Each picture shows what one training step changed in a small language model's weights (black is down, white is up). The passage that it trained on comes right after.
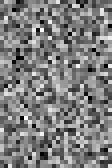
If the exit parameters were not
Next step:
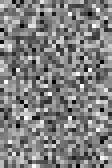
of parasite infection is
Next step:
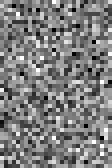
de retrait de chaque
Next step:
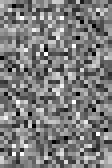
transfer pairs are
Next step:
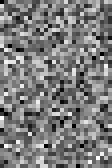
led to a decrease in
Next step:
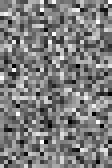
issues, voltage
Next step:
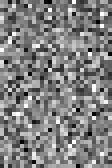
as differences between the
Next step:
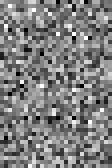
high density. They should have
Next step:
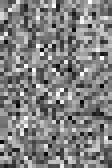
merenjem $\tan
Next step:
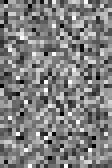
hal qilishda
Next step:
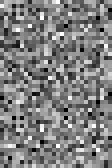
fikriga mos
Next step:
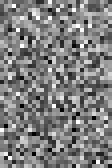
with gradual changes
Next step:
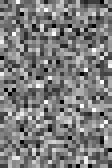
semblait pas
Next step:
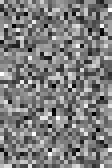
also investigated cosmological
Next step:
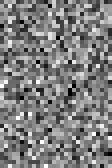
with significant contributions of all
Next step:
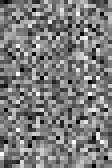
АД и ЧСС
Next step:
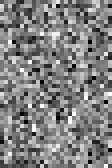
the emission time of the
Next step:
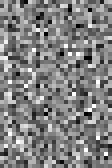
and the common illumination
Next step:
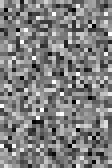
method with a descriptive
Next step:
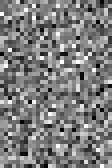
event produced ruptures
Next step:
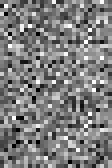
so'zlar: nutq
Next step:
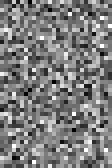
S8 and S9 below
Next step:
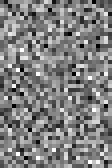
influencia que posee
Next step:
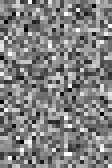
to (Mohammed
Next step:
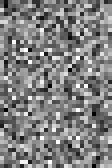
оскільки це
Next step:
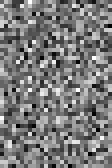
Authors developed a
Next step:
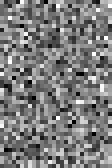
0 string theories on a
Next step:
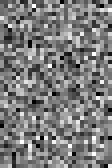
2. Бурков
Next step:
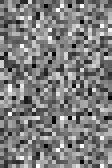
solar harvesting
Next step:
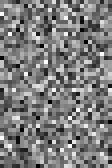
had been subjected to any
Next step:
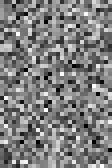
be statistically not significant in
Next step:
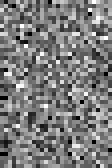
D. Pisani¹,
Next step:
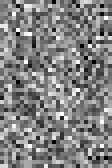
$\mathtt{AST}$ of
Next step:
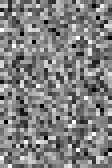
the ratio spectrum corresponds
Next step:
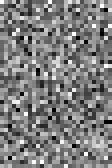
EtOAc extract
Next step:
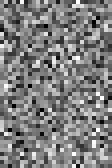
referred to as the
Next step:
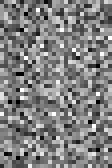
we compare our approach to
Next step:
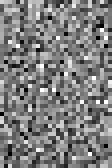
in integer units, and
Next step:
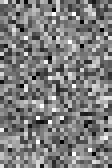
yield $\geq 2$
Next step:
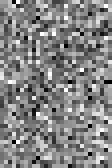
en Amerikaanse
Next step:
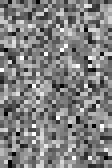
населения в ДНР
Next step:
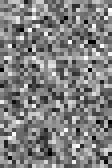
So, instead of
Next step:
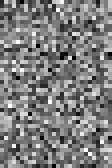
and others). At this
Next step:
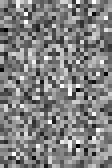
Одилов Аброр
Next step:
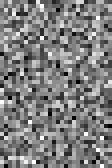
closed bottles -
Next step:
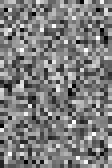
the propensity of a
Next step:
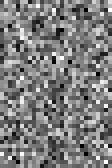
standalone systems or
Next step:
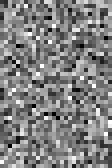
Differential WBC
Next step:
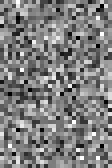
after cooling the sample to 5
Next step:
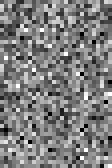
the emergence of QCP
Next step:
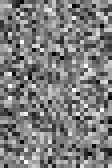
analysis. To the best of
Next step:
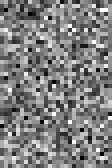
P. 26 and any
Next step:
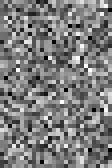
exam at upper secondary
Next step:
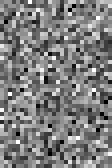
development teams, this information
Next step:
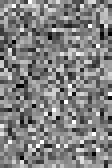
in the linear fitting.
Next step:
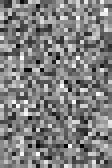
higher score means mastering
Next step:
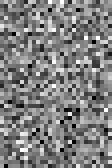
by presence of insight to the
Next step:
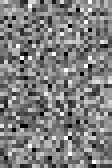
qozonish kabi
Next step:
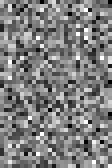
mulch and the underlying
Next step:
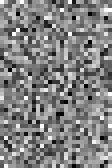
acerca desse
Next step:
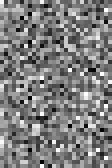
SOTTIN ²
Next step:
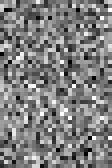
used in table 08 were
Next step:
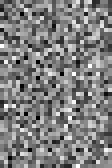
demonstrate novel
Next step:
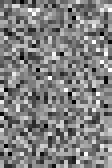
de febrero de
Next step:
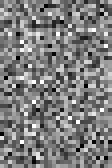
- ↳ Other
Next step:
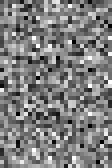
Malay Language
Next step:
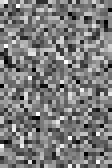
= 0.05 at a significance
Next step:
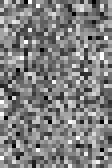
concerning asylum
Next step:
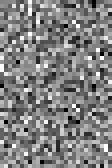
over user classes such as
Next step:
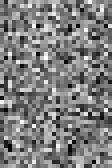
of *Cryptococcus
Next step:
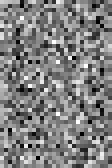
their frequency spectrum is more
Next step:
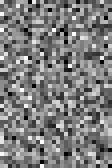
(PAYT) d
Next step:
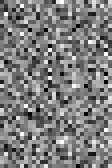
alternative computational
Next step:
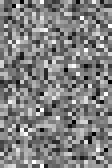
the effect of RNS60
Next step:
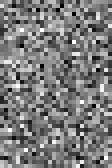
on gait impairment
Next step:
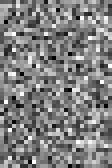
jamoatchilik va
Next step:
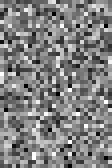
at temperatures close to the
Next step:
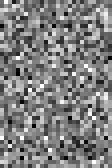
the samples composited
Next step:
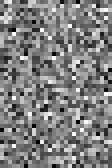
No. of items
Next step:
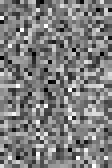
procedure, we need
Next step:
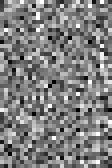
unit spatiotemporal
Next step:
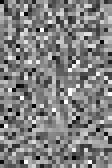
same location in the reference
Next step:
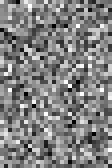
vision to the present day,
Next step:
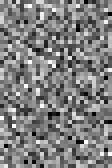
da Escala de
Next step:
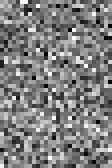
is fully specified by
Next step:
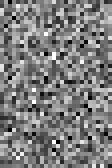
तो यह
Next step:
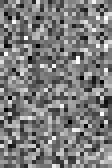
metodología de la
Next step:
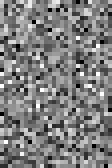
bulk and monolayer
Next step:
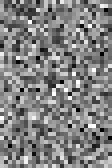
Such a result assumes that
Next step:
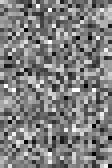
3.5m B-band
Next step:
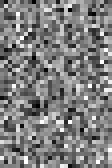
negra amar e
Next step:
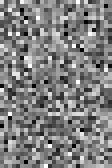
la recherche d'une
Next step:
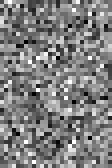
small subset of Type
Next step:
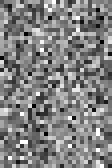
remains true if
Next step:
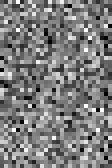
of singlets, such a
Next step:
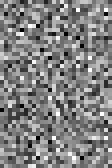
with $\alpha '(x)
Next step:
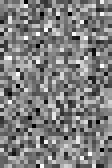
respective x-ray or
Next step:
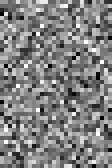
can be independent such as
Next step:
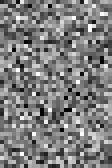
ce ar putea fi
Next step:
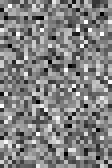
CNN have been represented with
